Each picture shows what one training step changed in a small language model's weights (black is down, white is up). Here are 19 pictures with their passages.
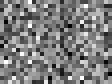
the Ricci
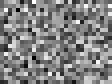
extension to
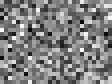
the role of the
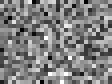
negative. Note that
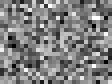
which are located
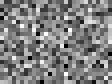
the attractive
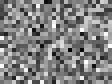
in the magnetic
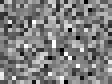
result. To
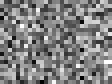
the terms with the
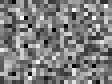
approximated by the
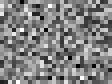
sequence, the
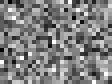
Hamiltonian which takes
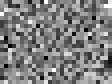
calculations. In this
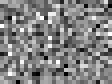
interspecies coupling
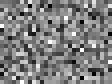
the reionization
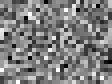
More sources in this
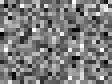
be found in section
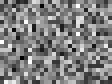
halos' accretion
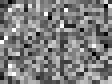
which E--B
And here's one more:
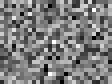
state are small.
